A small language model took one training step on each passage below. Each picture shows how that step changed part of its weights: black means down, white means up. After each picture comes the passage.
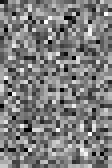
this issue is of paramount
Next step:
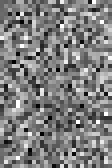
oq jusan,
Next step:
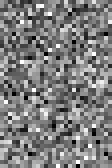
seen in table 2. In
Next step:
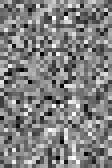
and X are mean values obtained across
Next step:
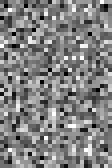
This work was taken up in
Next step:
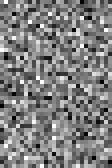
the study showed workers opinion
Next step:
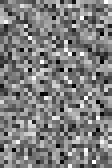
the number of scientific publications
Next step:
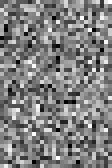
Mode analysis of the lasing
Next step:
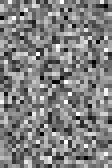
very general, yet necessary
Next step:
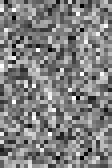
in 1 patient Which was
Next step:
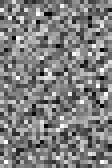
GREENPEG Data
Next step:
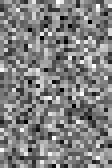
concrete in a shop where
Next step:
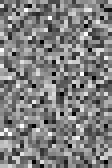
the theme the dialectics
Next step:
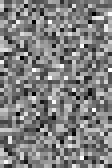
the tire's maximum
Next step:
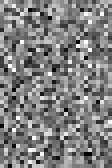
Nai Basin A
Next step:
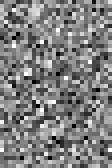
it was diagnosed as
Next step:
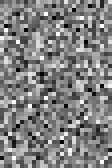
Sample and Research
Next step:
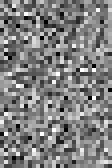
form and color which could be
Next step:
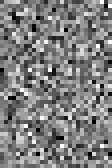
chest diseases using
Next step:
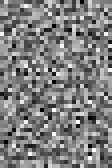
work, in actively participating
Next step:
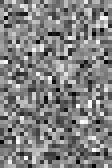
of candidate nodes
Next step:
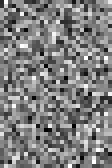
left random in the U
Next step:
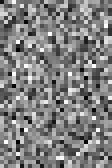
between the two. Conclusion
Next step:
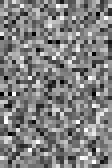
composite, enables the
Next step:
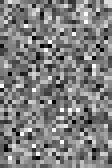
significant effect on the stiffness and
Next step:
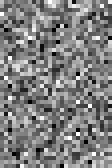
(2) trying to
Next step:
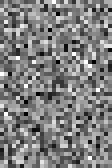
written in equation
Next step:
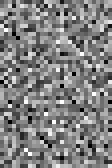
region, we have established
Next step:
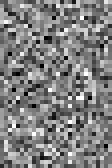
the overall biodiversity,
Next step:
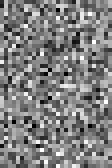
experimental work was carried out by
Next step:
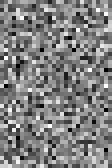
coalitions use their workplace
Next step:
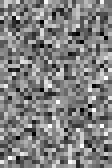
easily to install and
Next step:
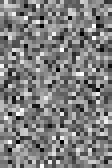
mit oder dem Kampf
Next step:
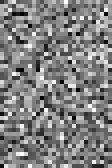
and Management Learners through a
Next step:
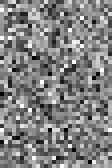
in University Education for
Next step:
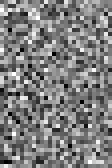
in engaging with the
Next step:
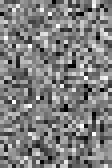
measured from center to center
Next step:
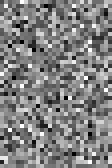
most neonates had an
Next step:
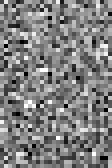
of carbonation efficiency. A
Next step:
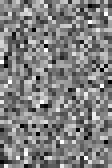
In Figure 2, the target
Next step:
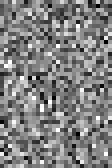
reconstructed breast,
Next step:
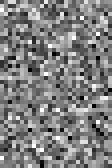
in the center of the plate
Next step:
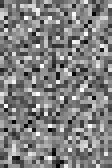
range of 0.3 –
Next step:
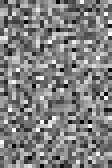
problem-solving. Figure 5
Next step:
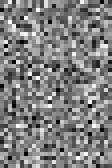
of the complexes. Nickel
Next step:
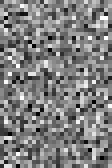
of monitoring methods, being the
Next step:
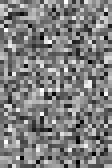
and also it retains
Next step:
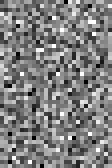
War, the UN began
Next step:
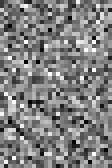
market attachment predicts less
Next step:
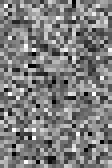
means that 75% of the
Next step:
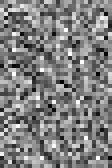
of the study was to translate
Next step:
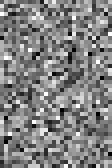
to keep the last n
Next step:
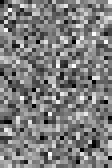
possibility of its rapid
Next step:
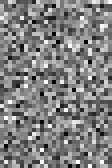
The various opportunities and
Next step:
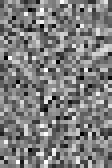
contaminants associated with
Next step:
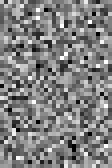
for your upbringing
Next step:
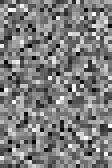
is generally through electrical
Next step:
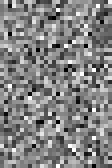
anions (added as
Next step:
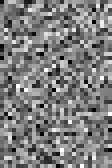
heritage sites:
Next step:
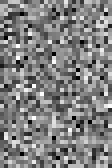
and flexibility of
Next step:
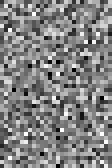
strategies and plans of the
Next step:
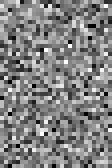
time for task:
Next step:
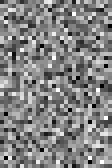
are a number of GIS
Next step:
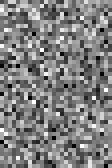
in the development of design thinking
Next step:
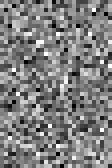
step-over, run,
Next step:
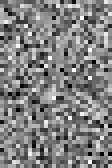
the time spent in the open
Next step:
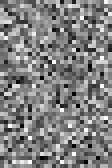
the most economically valuable
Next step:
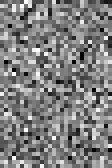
exclude such algorithmic
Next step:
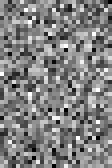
2). Bioinformatics
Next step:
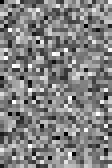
but these challenges can be
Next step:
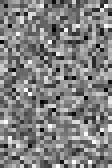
hybrid model developed to
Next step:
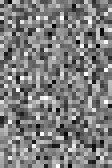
Allocation Models
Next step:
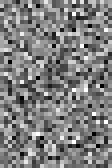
the prescribed limit
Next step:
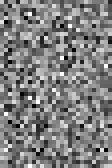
simulation technique Updated
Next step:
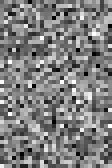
a loss of trust in those
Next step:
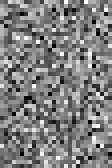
and others [7].
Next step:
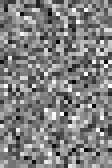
sentiment analysis applied to
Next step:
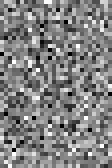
increase glutathione
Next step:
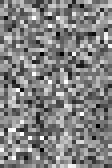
information technologies in transmission or
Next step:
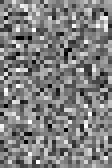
of the sensors while maintaining
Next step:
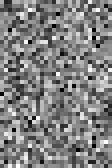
try to use others
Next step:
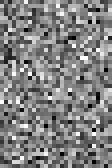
literacy at a young
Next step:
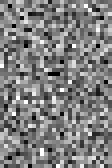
diagnostics and *in
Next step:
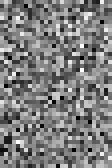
the scientific works by V.
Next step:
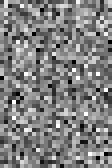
highly predictive of culture
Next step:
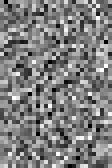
and nitrogen depends
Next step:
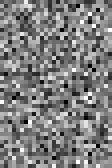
there is an adequate
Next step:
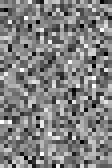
connectives, and personal to
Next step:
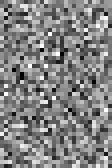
of the contract using
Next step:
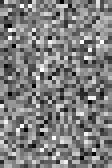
distress, burnout, and
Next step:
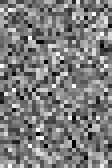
has never been so simple.
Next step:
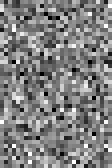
as representing a probable point of
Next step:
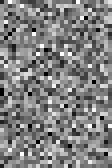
these disorders (Kessler
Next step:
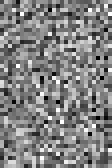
topic modelling as well.
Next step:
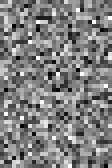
When we perceive the
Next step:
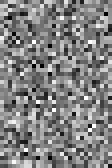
and were consecutively
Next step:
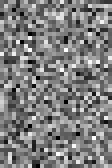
Info" (with
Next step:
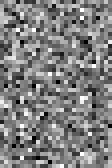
the Covid 19 storm.
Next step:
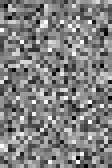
fiber and minerals
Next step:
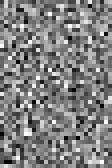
low complexity compared with the
